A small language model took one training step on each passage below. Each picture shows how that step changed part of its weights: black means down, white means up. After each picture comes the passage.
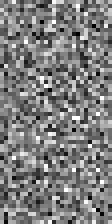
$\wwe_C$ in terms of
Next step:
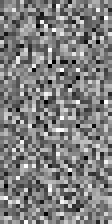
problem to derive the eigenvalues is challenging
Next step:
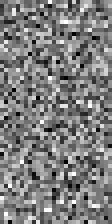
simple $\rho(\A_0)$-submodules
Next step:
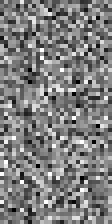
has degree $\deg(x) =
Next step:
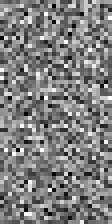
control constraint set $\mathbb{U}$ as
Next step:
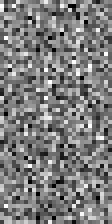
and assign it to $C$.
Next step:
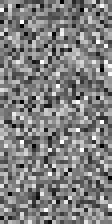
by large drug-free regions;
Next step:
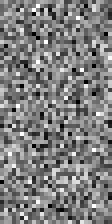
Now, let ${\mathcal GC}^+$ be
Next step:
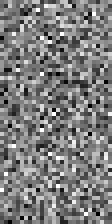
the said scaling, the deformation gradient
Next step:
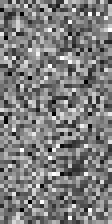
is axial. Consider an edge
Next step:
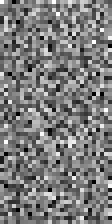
A very special case of discrete time BD with
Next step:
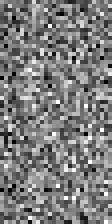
the numerical approximation of the Cauchy problem
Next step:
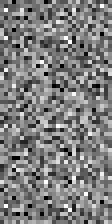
separable metric $d$ and its corresponding
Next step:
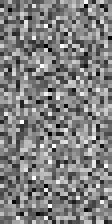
criterion for double series). This establishes
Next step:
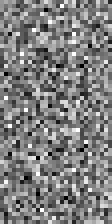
For the goal of proving Theorems
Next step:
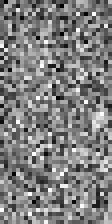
connected to $z$. Thus our $n$
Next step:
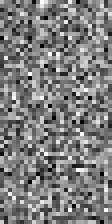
counterexample $n$, whence
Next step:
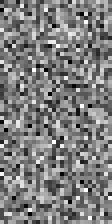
it first in the radial case in
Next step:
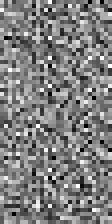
methods (such as PDJKO and
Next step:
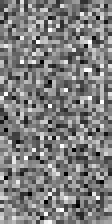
the reversibility $S_1$
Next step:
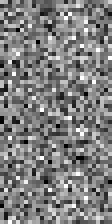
\end{array} \right] $$ is
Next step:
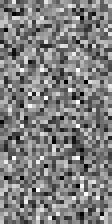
our tools to investigate a
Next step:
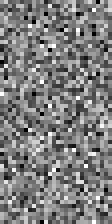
\alpha_n $ and we reject $
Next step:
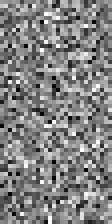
i.e.\ there is a completely bounded
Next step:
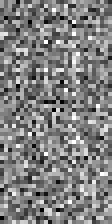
strongly poly-free group vanish. (The
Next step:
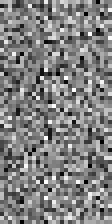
order to develop ESC methods for systems with
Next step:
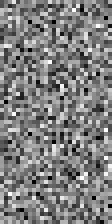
and only if it contains a closed copy of
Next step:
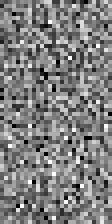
allows us to reduce the sample size to
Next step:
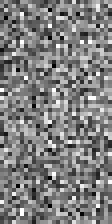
proof follows the same arguments as in the type
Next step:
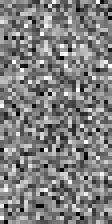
for its hospitality, and its
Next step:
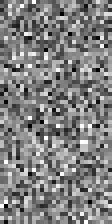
the associated theta function with characteristics,
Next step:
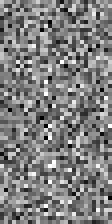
will also need the volumetric estimate of the
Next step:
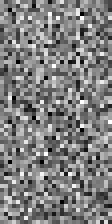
could be extended to three-components or
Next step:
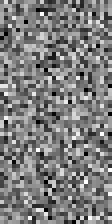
a high level, our goal is to
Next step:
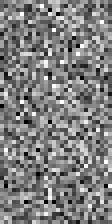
of the $q$-binomial theorem (the
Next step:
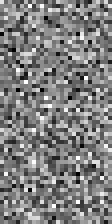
assume upon conjugating that
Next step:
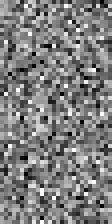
$g\cdot\phi_i =
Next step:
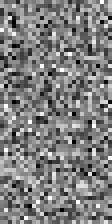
Mean Curvature/Ricci
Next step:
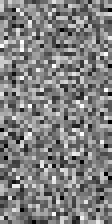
the normalized qc-scalar
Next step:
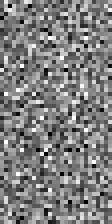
Dummy binary variable associated with the
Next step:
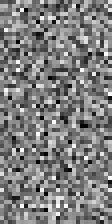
Differentiating the right-hand side
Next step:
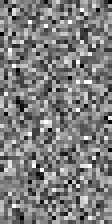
G= M^\prime \! \left(
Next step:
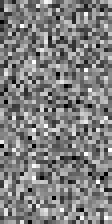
the group \(\bfF\) and construct an
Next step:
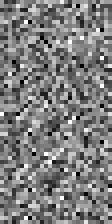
Bateman \cite{Bat10};
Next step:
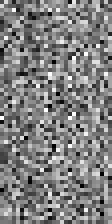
uniform expression (and proof) for the number of
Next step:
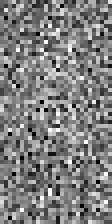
for the $\gamma$-filtration.
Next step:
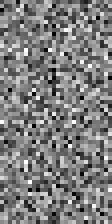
some identities and properties on the degenerate
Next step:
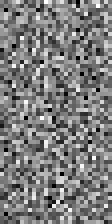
lack information and controls on the invariant
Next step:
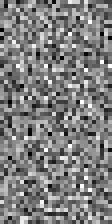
always mean a commutative semigroup with identity which
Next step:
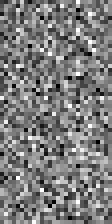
to what extent $f$ has
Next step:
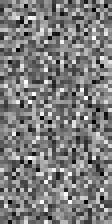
only become numerically unstable but also
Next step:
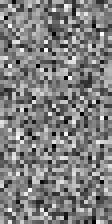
kernel.This is automatic if
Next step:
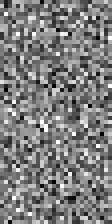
is a cyclic permutation on the set
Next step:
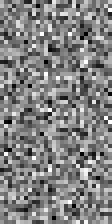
D)} (I_D \otimes
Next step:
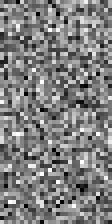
\end{cases} \] The map $D
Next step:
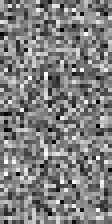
defined by $\, F(a \otimes
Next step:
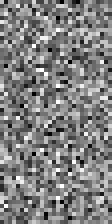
given positive constants; fractional operators in system
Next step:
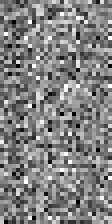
S. Bellavia}
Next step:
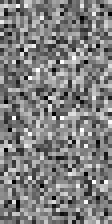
seen, the model is able to
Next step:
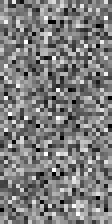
and let $f$ be the unique function on
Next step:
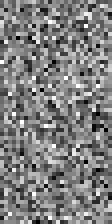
Observe that finding an eigenstate
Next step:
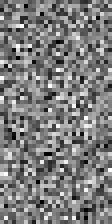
$$ holds for each $a,b\in
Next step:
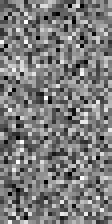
on $m$ is between $\frac12$
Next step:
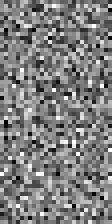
Specifically, experiments
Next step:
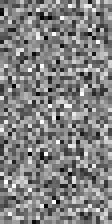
relatively dense set in $\Pi$" to
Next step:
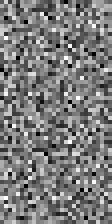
main goal is to prove dimension formulas for
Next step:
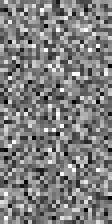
were normalized by the futures. The
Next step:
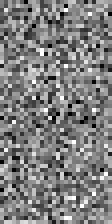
$\psi^* \mathcal O_{\mathbb P}
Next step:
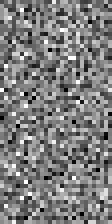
abelian variety over $k$, $X
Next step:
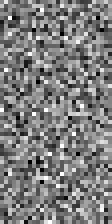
The purpose of these variables is to allow
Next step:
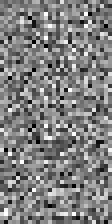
tensor triangulated category of finitely generated
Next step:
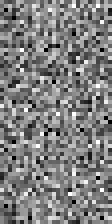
this paper. Our multi-objective approach does
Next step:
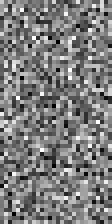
``Two dimensional Markov spectrum estimates
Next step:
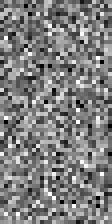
large as $p$ increases. In
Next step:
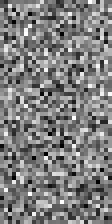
system as the $q$-Racah
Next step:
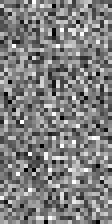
by explicitly constructing the equivalence. Consider representation
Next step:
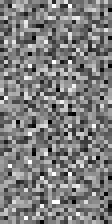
be a smooth projective surface over an algebraically closed
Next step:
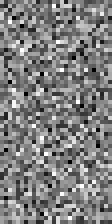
\mathbf{0}. \end{aligned}
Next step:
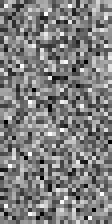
in the image that is to be transformed.
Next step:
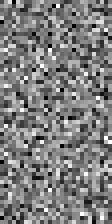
surface $\Si$ is a (possibly
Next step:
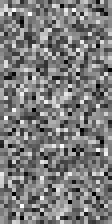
such that $\widetilde{r}_{\left\langle
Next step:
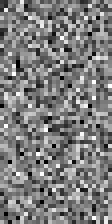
$A'$ is open in the corresponding
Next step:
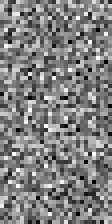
h$. On constate alors que pour un
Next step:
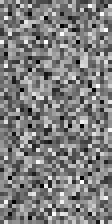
v|^2$ to obtain ${
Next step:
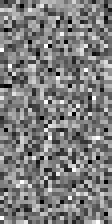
with the computer appearance and the Fast
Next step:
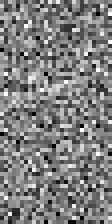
by wind disturbance,
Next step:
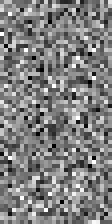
extremal components with matching number
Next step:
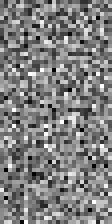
(see also \cite{R}).
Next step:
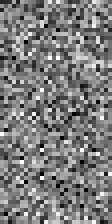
|| \, f )$ for non-negative functions
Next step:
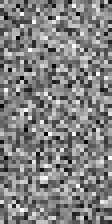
first mapping in (\ref{pair of
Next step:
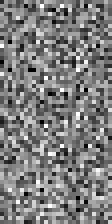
$, then it can be checked that
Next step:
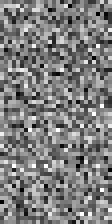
involving concave and critical nonlinearities,
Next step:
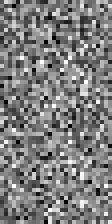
other face completely lies in either of the
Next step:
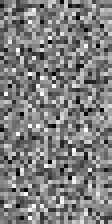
alternative set of operators is formed
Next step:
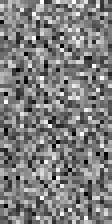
determine the critical (longest) path.
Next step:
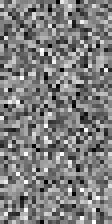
$\overbar g$ and smooth functions
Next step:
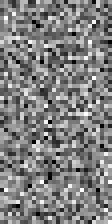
its risk \begin{gather*}
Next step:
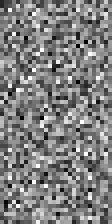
{\today} \keywords
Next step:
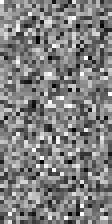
$\epsilon$-PQM2 \\\hline
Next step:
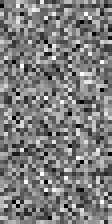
power integral basis. We have \[
